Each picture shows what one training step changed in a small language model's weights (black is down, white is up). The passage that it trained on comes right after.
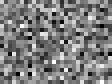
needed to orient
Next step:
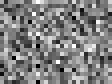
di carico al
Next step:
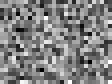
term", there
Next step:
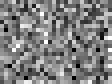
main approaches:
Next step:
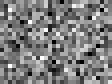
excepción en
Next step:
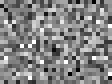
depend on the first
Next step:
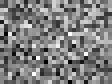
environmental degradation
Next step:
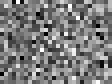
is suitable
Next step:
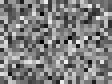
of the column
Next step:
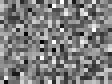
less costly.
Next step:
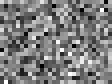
le comportement
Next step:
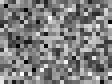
for 5 years.
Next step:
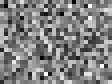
cell biological
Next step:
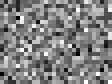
Let $\langle \,
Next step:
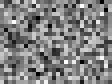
decompose $$
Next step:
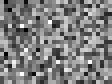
following system of
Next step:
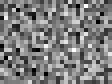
And also focus
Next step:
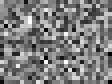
estimator based on
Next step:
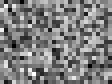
processing of both
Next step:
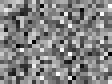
toll on
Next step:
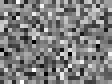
full development of
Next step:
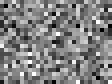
sobrevida global
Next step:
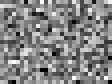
however, we
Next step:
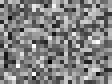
the gluing
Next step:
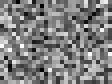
of Intern.
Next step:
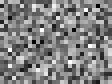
the left tail
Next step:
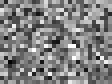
em rios
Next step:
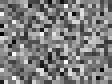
amor de
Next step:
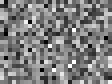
biological systems.
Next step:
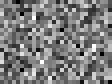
identity map on
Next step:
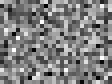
is a Bass
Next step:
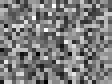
space of dynamical
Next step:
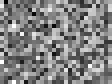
the following equations:
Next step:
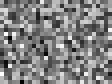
challenges of
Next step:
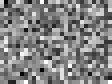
without elements,
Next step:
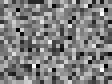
events are
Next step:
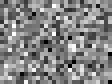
any open water within
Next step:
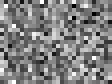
the solid product
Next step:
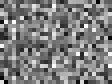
$f$ on
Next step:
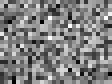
(Thus relation
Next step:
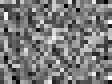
it is very
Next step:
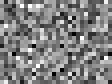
best possible lower
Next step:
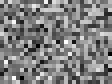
a deep
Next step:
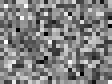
are inherent
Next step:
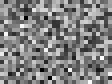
available in the
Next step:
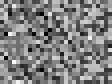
of psychological
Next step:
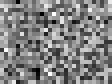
before. For
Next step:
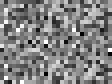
during our research
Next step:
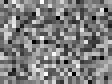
ke- t -
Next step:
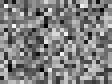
of Qatar
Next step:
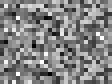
be avoided
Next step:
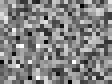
from a typical
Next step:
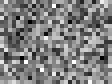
field continuity between
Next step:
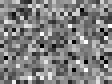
carried out
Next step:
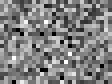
remark, this
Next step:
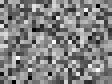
the response from
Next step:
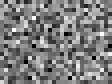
quadratic growth
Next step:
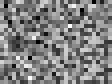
and gestational
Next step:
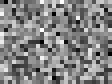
positivo, un
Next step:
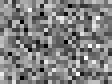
Lernenden. Die
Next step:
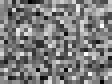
to which functional
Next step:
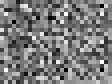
precision can
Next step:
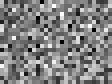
stationary distribution
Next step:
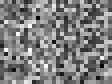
operations performed
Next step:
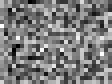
to discover
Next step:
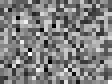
Section 3. A
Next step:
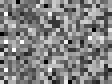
are all the
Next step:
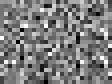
take the values of
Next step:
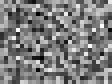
and to which they
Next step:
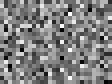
predicate of higher
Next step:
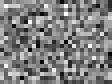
product. So,
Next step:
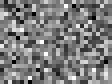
PI SP
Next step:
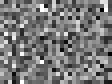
large set of
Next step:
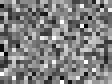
$R$ is
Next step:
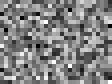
decisions about their
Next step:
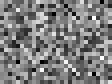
composta com
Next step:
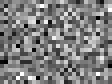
\item If
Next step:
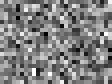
and $\eta =
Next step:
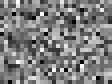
is no carry
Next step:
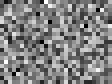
of the measured
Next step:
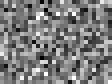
do Estado
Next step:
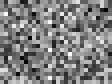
Applying this
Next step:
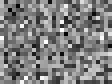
knowledge discovery
